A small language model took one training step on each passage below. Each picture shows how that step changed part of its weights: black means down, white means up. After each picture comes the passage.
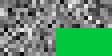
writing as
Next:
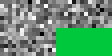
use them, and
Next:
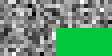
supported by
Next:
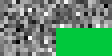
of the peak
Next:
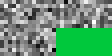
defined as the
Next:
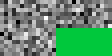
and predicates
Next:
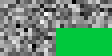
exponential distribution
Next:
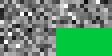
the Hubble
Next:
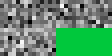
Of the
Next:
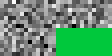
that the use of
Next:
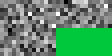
a BFD
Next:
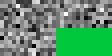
our method does not
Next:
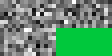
in Fig.
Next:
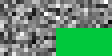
used to solve
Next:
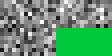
a series of
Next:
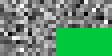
then the optimal
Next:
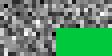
of GWs
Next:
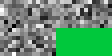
have made it
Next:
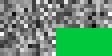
sum of poin
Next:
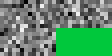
ranks of these
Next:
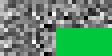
is found that,
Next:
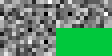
normalized to the
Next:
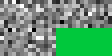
vertex. As
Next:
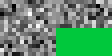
the protected
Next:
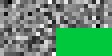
displays an
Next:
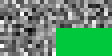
the strategy
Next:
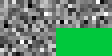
the recourse
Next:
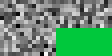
those of the
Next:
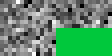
et al.,
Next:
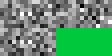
plot the
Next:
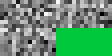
in terms of the
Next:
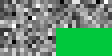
maximum equivalent
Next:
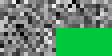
that in the
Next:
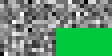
any realistic
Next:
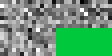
points, all
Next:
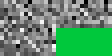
a prime
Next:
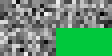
in terms of their
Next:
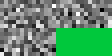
notion of a
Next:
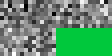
They also
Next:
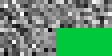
which a solution of
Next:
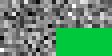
boxes in
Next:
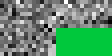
1 reveals
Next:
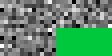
is important to consider
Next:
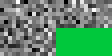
Mark East
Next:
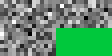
computational time on
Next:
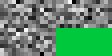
be used in the
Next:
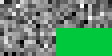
Profit at
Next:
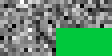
focus on
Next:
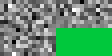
prediction curve
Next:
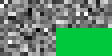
changes is
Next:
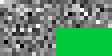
symbols for
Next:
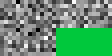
inversion is
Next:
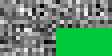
to five
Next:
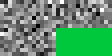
(within the
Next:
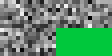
or may not be
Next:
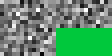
light of
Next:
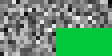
of moments some
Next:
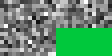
adults and
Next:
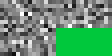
an amount
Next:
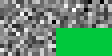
the composition.
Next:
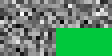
the four
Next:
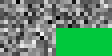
and training the
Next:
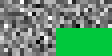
of venous
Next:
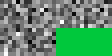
minimization problem must
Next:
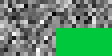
If for each
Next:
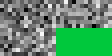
\in H}
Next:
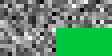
That leads
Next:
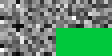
it is not possible
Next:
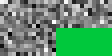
prefer to
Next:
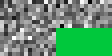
J. of
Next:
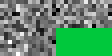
models do not fit
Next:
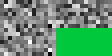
reviewed in
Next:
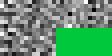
with total density of
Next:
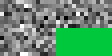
the ADC
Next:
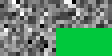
mass of the test
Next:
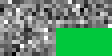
are a big
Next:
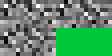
following lemma
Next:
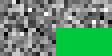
of local domain
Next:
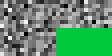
Let us review
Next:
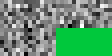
u$ on
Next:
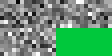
and therefore
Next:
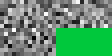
development of new
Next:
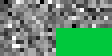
order convergent
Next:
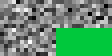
be fast even
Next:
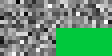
and the corresponding
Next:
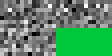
and D are
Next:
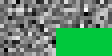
grid of information
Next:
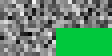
can change
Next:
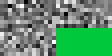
study area with
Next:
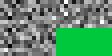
follower was
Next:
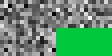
We consider the
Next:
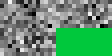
presumed that
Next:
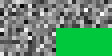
of the calculated
